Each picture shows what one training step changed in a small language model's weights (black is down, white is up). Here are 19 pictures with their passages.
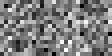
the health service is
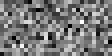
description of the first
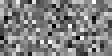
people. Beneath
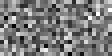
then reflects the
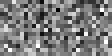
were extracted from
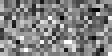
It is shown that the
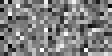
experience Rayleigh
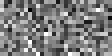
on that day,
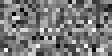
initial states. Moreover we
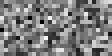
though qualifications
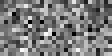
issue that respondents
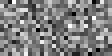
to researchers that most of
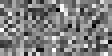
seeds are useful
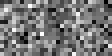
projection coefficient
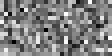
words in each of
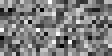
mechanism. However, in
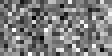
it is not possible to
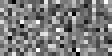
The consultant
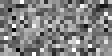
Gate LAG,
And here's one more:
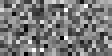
which the equilibrium value
